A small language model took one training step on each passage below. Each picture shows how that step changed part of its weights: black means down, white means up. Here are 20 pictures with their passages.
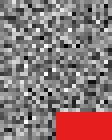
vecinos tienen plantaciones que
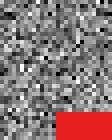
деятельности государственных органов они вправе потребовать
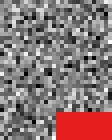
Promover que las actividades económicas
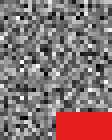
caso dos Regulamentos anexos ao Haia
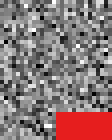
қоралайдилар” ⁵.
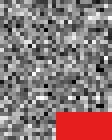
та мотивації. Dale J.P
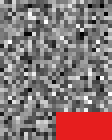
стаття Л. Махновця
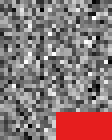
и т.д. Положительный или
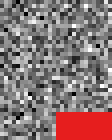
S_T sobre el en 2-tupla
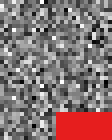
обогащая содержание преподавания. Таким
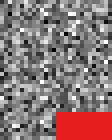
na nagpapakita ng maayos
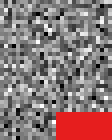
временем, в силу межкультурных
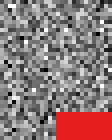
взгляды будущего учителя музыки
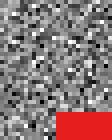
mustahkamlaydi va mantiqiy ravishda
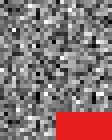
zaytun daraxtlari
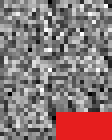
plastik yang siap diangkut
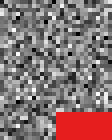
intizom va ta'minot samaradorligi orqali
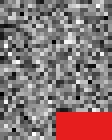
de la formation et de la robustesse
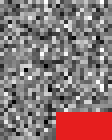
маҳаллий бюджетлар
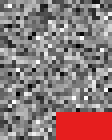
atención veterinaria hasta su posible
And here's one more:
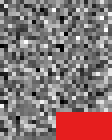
селении с востока на запад,
